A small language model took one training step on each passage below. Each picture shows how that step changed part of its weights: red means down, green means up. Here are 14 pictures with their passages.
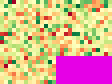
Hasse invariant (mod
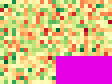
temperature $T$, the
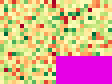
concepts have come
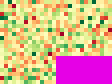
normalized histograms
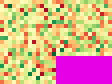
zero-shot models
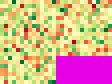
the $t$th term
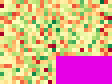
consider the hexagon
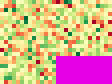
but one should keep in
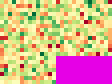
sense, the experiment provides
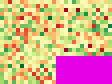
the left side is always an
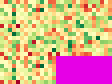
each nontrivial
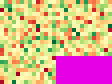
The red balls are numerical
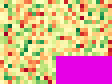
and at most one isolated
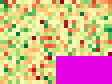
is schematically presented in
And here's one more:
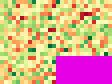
flow is constructed for all
